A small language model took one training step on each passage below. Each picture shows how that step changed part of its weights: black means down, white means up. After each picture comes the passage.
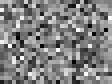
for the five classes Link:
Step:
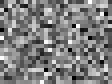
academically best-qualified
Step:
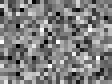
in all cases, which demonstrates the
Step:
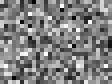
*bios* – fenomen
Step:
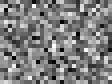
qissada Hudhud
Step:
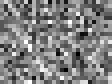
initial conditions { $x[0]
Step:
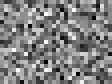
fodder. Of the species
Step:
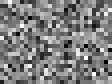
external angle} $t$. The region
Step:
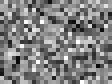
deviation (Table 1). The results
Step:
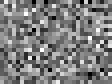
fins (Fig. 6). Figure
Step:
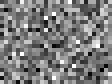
of secretory otitis media
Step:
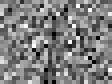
+Atrazine 50%
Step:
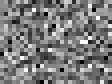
begins with generating 3D
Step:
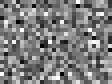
origen es multifactorial,
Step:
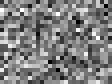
generalized directional derivatives, requires to
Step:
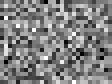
to reinforce understanding of basic
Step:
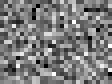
ermöglicht neue
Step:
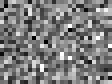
nivel crítico corresponde al
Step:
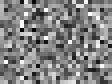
precipitate. -
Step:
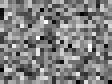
Patmore, L.
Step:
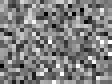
= \emptyset$, the parabolic
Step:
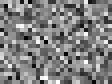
the product $P$ of its
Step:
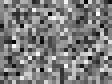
Because having a work-life
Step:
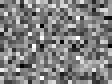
severely fueled by an
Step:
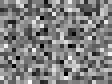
of the worker played an important
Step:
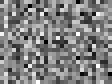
\in U_2$ for all
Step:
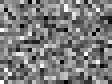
Texas A\&M
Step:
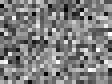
N. Sibony (see
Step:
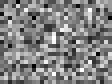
a cui segue (a un
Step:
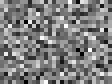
Еще один феномен
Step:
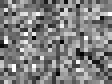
2). Começamos nosso
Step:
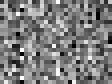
in the data bus as a way to
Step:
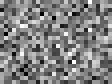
organización, siendo los activos
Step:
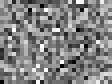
statistics. Conditional expectations
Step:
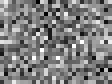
crucial for ^{68}Ga
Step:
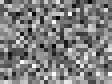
to understand and comprehend the management
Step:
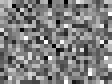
If $\Theta$ is the empirical
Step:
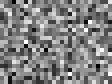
are predominantly damaged by
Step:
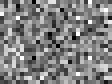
dispersions (SD) avec
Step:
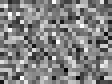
the scope to include students,
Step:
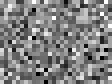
box-counting dimension of
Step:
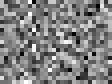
Based on the findings of this
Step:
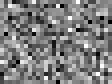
vahshiy olomon”
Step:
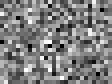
Computer Engineering, Cornell University,
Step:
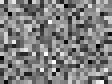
of these operators (or their
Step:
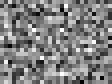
ifoda etish imkonini
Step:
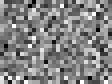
\begin{equation*} hg
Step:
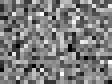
sources such as: - o
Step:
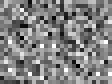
to evaluate the performance of the proposed
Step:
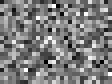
dıqqattı payda
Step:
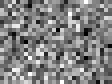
литературы 1.
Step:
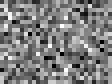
to damping. To simulate the
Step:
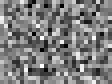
\mathcal{B} +
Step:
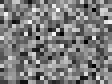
approach to teaching and learning as
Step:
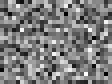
there is powerful language in the
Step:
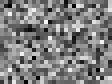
it remains to verify that
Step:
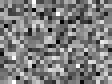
recente inclusão de
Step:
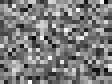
subset $I\subset M$ is
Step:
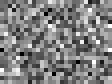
can prepare to catch the
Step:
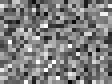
simulation are as estimated by comparing with
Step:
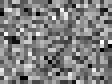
rooms, is imperative to
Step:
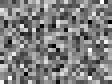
offer material critiques of gender
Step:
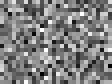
of liquor ammonia by
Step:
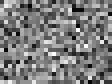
materials need not be limited to the
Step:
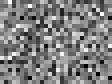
maximum degree $\Delta$ and
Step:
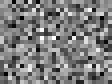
de los análisis de pastas con
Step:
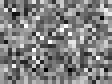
Raqamli texnologiyalar esa
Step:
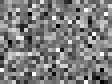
the mean total coliform counts were
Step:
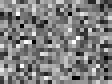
most micro-entrepreneurs
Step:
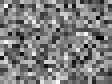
that a \emph{horizontal
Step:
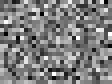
needs to promote existing training material to
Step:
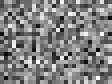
Фило (B.
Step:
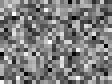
solution of the first equation of
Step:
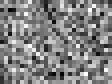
involving hybrid systems are versatile
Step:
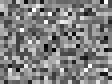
serves as a vital interface
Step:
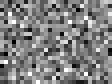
thus they generalize the classical
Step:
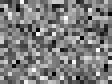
the conviction that
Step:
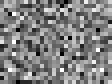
institution should be shared with the
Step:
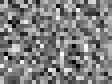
in 2016, and the number of users
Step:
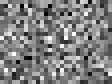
categorized as Pile
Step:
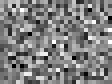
then $\mu\rr$ is
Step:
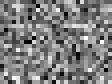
the intensity of light exceeds the level
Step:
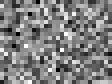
to natural latents over which parts of
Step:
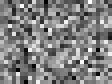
i7 : multigraded
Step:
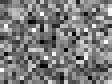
a Organização das Nações
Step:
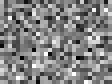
driver distraction. Research
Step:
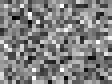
& \omega \end{pmatrix}
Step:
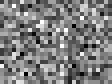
over $X$. This construction gives an
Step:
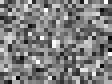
exterior é a varanda.
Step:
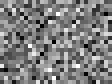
provides a much larger number of free parameters
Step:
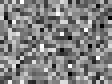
tabora ortirdi. Bu
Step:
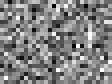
material is being actively exposed by
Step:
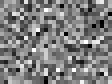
water bottle fitted with
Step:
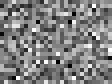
них подібний, на
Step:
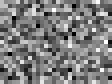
Robert Guralnick,
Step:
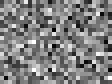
utilization of ICT facilities for
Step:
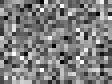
местный опыт.*
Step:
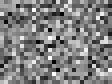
yang ditetapkan. Hal
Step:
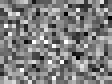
necessarily with the $\eta$s.
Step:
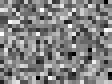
heeft. Behandeld
